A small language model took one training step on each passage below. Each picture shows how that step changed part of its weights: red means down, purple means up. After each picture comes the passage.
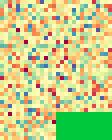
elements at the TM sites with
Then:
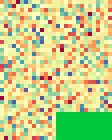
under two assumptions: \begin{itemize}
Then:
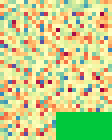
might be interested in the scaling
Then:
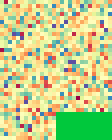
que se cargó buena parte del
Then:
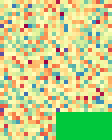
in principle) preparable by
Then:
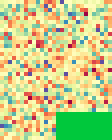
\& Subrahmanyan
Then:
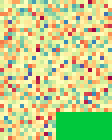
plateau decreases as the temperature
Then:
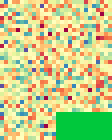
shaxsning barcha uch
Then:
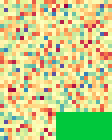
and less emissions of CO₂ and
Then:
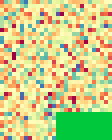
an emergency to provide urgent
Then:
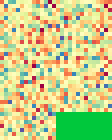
are within the domain of validity of our
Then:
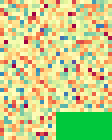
will uniquely use the ad hoc
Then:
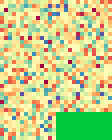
human-like understanding. The
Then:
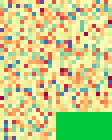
\\ $^{1}$Department of
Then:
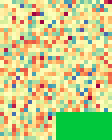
previsse é que, em tão curto
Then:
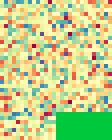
Bottom right panel}:
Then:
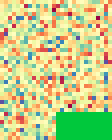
significantly impact the surrounding environment.
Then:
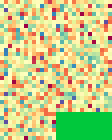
and measurements of the array antenna with the
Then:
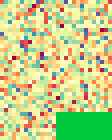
velocity range prior was found on
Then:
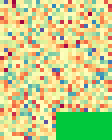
runtime performance and reasonable weak
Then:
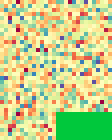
experiences of international women
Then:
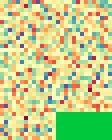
nova eruption of V2487
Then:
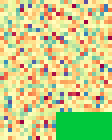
it ensures that the first case of
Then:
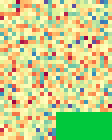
semiconductor (CMOS)
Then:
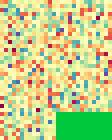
methods will allow achieving
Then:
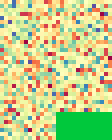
pattern, so it requires integrative
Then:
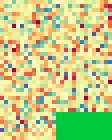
in the coupling constant,
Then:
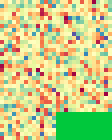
C \rightarrow e^{- \Lambda}\,
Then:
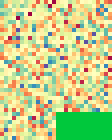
R^m$ nuqtaning
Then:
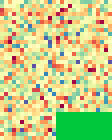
\to a + X$ process; if we
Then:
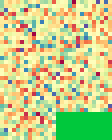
de care a beneficiat
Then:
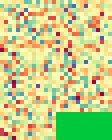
a number still coincides,
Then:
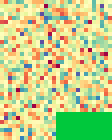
For neutrinos traveling through
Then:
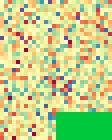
qonunlar, jinoyatlar va
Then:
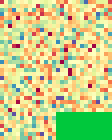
Kaur MBBS Student,
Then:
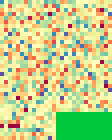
the menu option $(p,\lp)$,
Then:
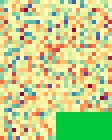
1 Índice de actividad
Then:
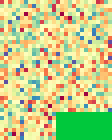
tratadas se ha convertido en
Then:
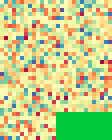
is due to the increase in the probes to
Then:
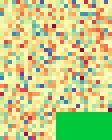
uning boshqa so'zlar
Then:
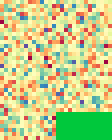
Markovian or non-Markovian
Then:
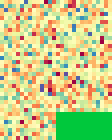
\noindent and the number of required measurements
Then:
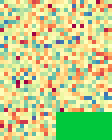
Charlie. Without loss of
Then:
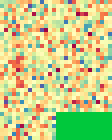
en polifenoles provenientes de
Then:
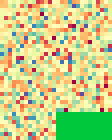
improve the chances of newcomers participating
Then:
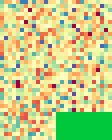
- The DEAP dataset
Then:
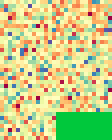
[4] also reveal that, indeed,
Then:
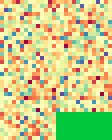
expression of the two eigenvalues,
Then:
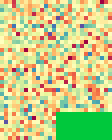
Israel and in Jordan in
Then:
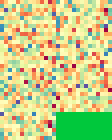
of components throughout the volume
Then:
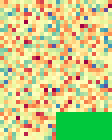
Parâmetros (Chomsky,
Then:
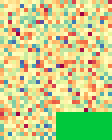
la asignatura Emplea
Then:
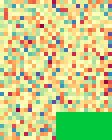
a produção de *graffiti*, como
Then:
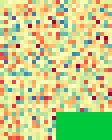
SDKI chain with the solvable
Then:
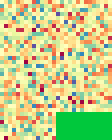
various industries utilizing
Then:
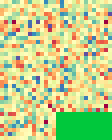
coverage during the first 15--20\,d after
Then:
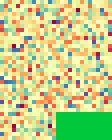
da inter-relação dos saberes da
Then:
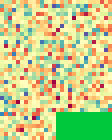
shell.** A tunable shell
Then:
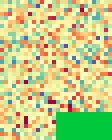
problem in this case reduces to choosing
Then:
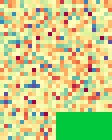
Treated water that is suitable for
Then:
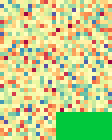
symbols in red colour.*
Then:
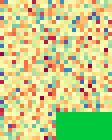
локомотивов и для
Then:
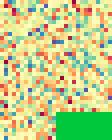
states, i.e. fusings. In
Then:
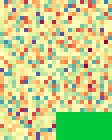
мелодія твору, яка
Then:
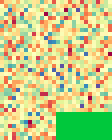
shared affiliation of the first two
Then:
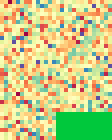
usullarida katta farq
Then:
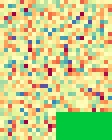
menyebutkan bahwa generasi
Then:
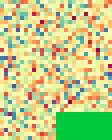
Ek Sözleşmesi,
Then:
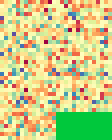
access provided to project user group:
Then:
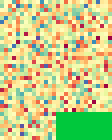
approximate potential behaves like
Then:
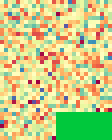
la scară largă a
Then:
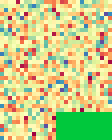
be due to the fact that in this case the whole
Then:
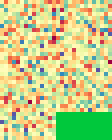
and from the event-plane determination.
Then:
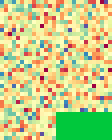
S_1 e S_4 é chamada de
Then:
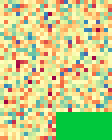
mercado como el nuevo
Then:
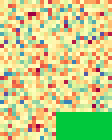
active users of the Python
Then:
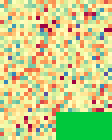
web site to encourage community
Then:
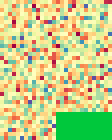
are we going?. Transplant
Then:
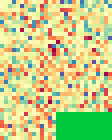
escrita en C++ i que fos
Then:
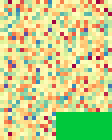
40 В. Создано
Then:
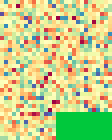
means the stomach, inter referring
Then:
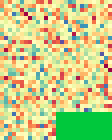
pixação é interpretada como uma forma
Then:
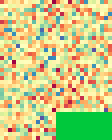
bird diversity (A), richness
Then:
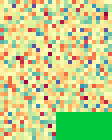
generic continuous-time dynamical
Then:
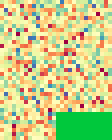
ishlatiladi, shuning
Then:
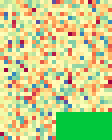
staff tends to perceive higher
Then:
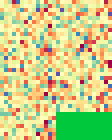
of the Global Economy in the
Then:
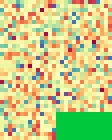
gravitational constant in the halo
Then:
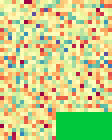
Aspektlarni mos ravishda
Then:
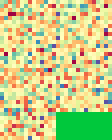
Müşteri Hizmetleri,
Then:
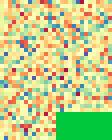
dados para um banco de dados em
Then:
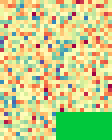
Agency Statistics on Inclusive
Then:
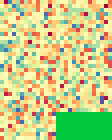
Team in Territorial and
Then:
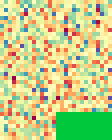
is more effective than the case of without
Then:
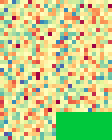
Muara Batu, Aceh
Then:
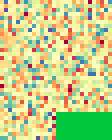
was used as a control variable because
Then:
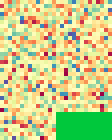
the digital development of the business
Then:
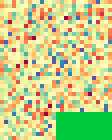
delay time between the two pulses. We
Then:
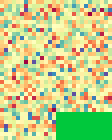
colony count. Parameters
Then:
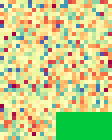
$h$. Moreover since the matrix
